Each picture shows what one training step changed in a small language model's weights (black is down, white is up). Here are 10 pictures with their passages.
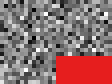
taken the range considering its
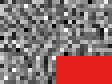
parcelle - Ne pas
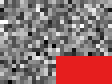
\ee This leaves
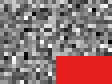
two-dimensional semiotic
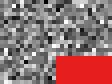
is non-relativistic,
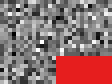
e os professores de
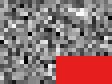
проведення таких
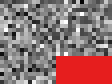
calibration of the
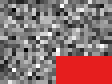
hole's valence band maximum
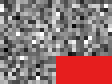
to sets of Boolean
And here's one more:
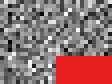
2008). Berdasarkan
